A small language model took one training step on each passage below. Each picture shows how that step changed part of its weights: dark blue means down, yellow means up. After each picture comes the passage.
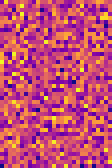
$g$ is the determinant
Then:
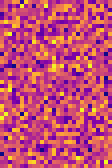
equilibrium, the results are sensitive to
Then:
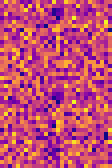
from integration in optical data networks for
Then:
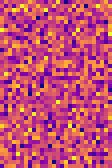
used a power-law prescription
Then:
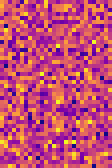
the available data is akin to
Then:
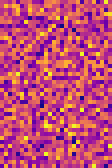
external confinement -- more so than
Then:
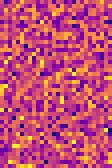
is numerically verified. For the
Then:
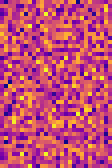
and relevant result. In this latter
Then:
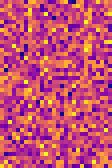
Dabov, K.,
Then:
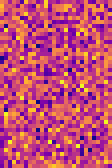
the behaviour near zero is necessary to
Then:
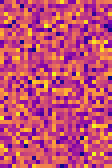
a Coulomb stick slip
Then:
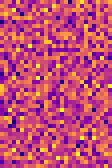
on the observation of multi-mode
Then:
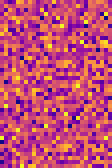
particle energy $E$ and of
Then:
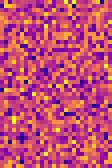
its preferred value. The requirement
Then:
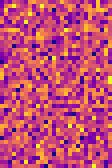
exponential penalty function that rapidly
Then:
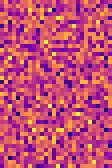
The work has received funding from
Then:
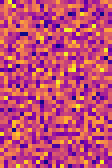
complexity brought about by
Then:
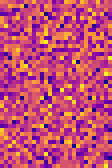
oxygen pressure at 500
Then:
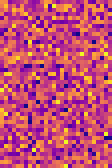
to a critical value for the existence
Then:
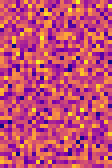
relation has two minima in the direction
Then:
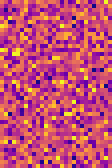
environment maps with 1k resolution from
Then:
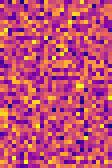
There are 10 X-ray sources
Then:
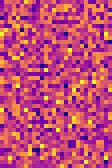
Therefore, the additional polarization $\pin
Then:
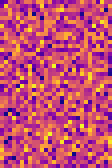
essentially Newton's second law describing
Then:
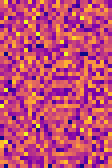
delocalized between the radius of
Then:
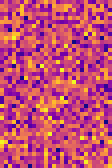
is close to the RIS.
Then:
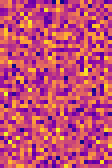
with 90\% of the sentences
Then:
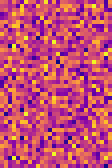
molecular gas, (2)
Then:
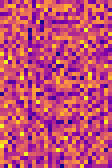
not a physical property of the quantum
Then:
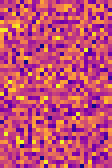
dynamics of the lighter
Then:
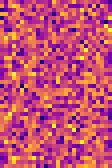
V. Meunier,
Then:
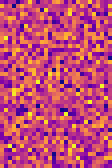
in equatorial coordinates. As
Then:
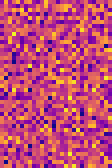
be %in good agreement with a
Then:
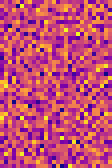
version of the variable flavour number
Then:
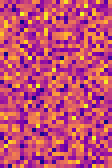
the fast-mixing limit
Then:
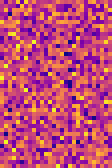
years; \item neighborhood
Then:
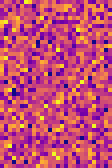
presence of the finite noise intensity,
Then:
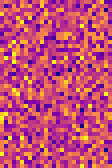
smaller than the space between the two
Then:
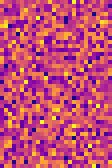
very good at creativity,
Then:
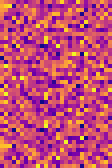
\theta, \gamma,
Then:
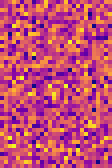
mean that can not be detected.
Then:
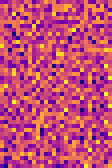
may be eliminated by the shift
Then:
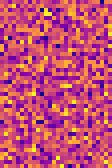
used lead to two different types of
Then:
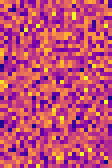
PMT detection efficiency,
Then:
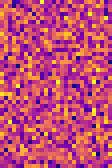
and an extrapolated line at
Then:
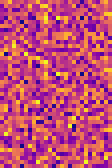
$\lambda$-deformation of
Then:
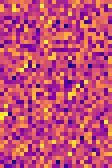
The exact solution of the wave equations
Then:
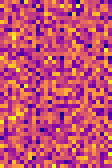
field lines. Compared to
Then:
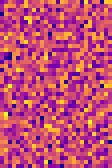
of course decreasing in magnitude with increasing
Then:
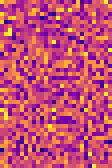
one hand, with various base
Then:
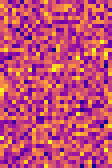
and the way they are packed
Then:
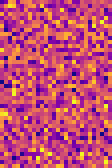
accuracy. Based on the above
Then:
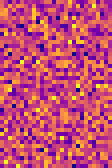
value of 2.55, but
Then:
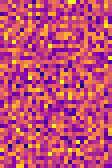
solutions can also exist in such
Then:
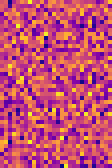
explored in the context of transport through
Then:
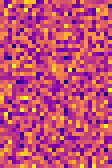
together with the present age.
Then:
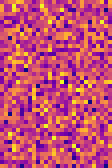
motion. The equations of motion are
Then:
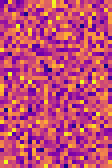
specifically the issue of monopole
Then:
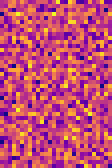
through long filaments connecting the
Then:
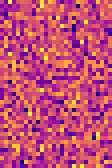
or even faster than 2D
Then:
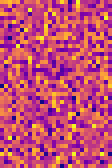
China} \author{Xiang
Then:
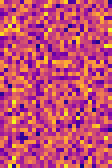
a spatially rotating magnetic field.
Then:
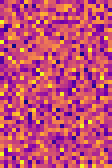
line is a consequence of the definition
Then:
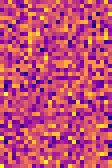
which often revisit previous noise
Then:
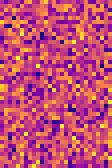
procedure is to change some aspect
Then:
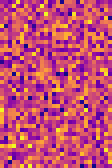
is given the symbol $\sigma =
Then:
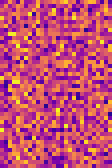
measurement might not necessarily satisfy the
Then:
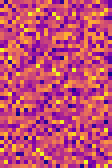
their impact becoming more
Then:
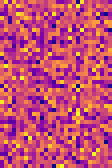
\makeatletter \providecommand
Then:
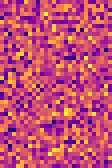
The slope technique can be directly applied
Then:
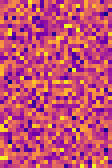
direct sum; specifically, the top
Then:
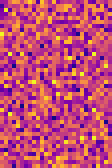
sector is given by the fractional
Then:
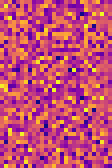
a global treaty to better
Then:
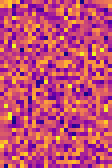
more importantly, the wavelengths of
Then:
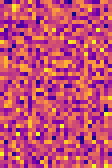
with sources of this class. The
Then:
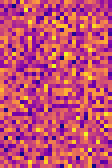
the Wertheim's perturbation
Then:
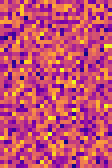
is shaded. FIG
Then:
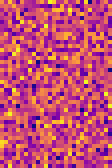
occurs when we will consider the Fourier
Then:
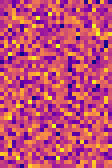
onecolumn, 12pt,
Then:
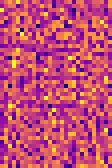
networks. The small number of
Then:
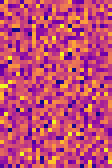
shape of the coexistence
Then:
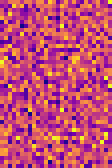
role of the spin and in particular
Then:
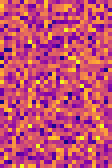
the acceptable threshold.* -
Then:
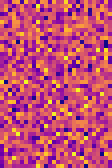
frequency $\omega_c$ has
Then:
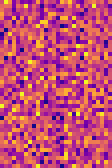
collected from 1,278
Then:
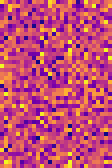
\to \ebare$
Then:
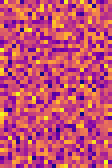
variation in the reset element
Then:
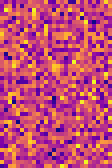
the Galaxy. We considered an
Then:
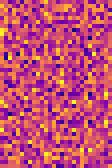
and general being independent of the
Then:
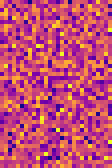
intra-cluster distance is
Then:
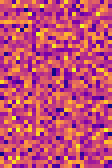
stateful execution artifact absent
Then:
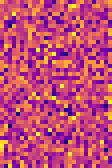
a logarithmic scale versus the
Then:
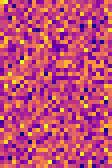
validity of the Ulam map
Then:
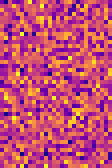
order calculation. ## 5.
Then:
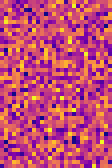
is powered and clocked
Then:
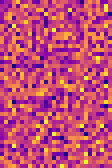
say that $L_p$
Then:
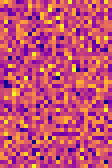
of etching. The first is
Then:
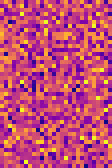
the bubble retains the
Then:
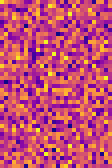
a temperature-dependent spectral shift relative
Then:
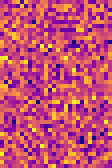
real tree to the reconstruction}.
